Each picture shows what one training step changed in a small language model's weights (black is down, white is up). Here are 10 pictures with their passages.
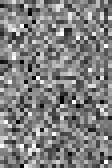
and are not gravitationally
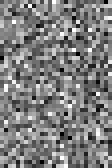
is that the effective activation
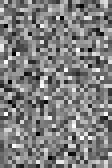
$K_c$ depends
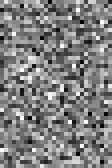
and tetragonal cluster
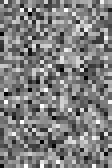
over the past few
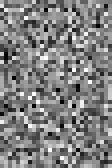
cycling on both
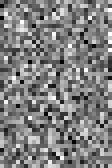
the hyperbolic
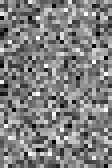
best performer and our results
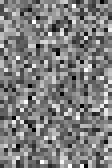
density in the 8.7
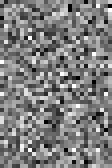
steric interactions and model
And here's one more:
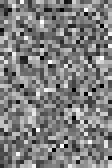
is temperature. The definition
